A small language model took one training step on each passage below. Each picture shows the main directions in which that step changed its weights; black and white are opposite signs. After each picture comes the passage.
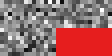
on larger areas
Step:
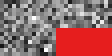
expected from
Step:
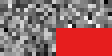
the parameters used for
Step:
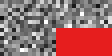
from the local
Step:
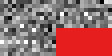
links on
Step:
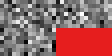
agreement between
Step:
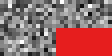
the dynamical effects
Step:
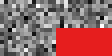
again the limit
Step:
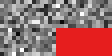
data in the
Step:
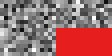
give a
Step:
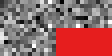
diagram separately
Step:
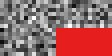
expressing the
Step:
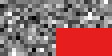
energy are not
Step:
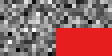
induced by
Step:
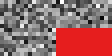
this problem,
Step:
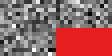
to use a
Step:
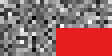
However, a
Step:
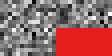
in its wave
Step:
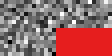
observations that span
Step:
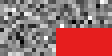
decay are shown
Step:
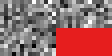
The table also
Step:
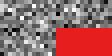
states are expected
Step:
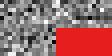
X-ray spectra
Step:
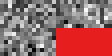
the intensity
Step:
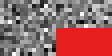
even multiples of
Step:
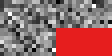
of density. This
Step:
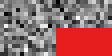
momentum $J
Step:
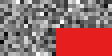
how the experiments
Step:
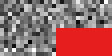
and effectively
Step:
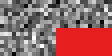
In this contribution,
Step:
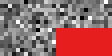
by {\em
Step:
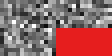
evolution within a
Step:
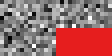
particles was
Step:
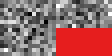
sources found in
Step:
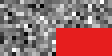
arrow to
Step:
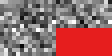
mass distribution.
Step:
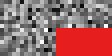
be considered;
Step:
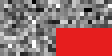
Purity |
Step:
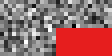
of compilers
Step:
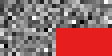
and testing
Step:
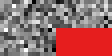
in general.}
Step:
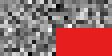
and amount of
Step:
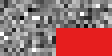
MF &
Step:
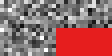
asymmetry which
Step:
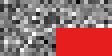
comes with high
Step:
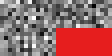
characterize an
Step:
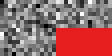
solutions in
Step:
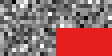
bars the
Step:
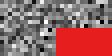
from multiple
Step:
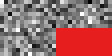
for analysis and
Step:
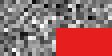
lines just to
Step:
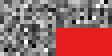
before an
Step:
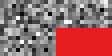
present an efficient
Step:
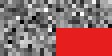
means that in
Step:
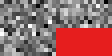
importance weight
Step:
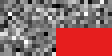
and given their
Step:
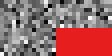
Thus, the
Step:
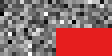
functions and then by
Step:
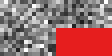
properties of this system
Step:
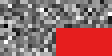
which are the wave
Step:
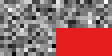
is not a
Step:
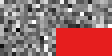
allow for consistent
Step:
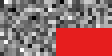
(including the
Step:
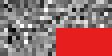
an item as
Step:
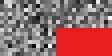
plot the expected
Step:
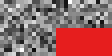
is the reduced
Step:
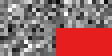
are not as well
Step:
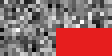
describe how a
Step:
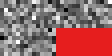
issues with
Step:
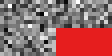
then the generator
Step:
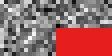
is indeed
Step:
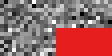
quantum algorithms
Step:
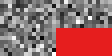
the edge state
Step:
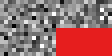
Casas and
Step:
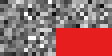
Simple models
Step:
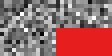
we analyzed
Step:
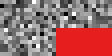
reveals that
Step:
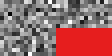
on the accuracy
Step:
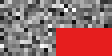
at distances
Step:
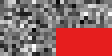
modifications of
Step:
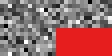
which corresponds to
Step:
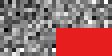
Profile |
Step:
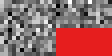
of the above
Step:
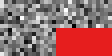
distributions of the
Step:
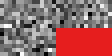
dealt with
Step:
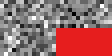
roots of
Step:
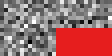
line of sight
